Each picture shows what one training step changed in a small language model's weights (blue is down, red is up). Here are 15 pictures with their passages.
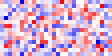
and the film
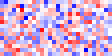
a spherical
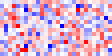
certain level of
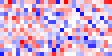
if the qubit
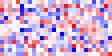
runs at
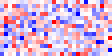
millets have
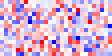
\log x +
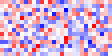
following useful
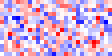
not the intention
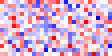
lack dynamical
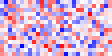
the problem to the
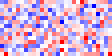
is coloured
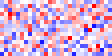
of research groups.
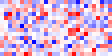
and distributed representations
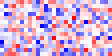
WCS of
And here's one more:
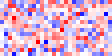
significantly reduce the
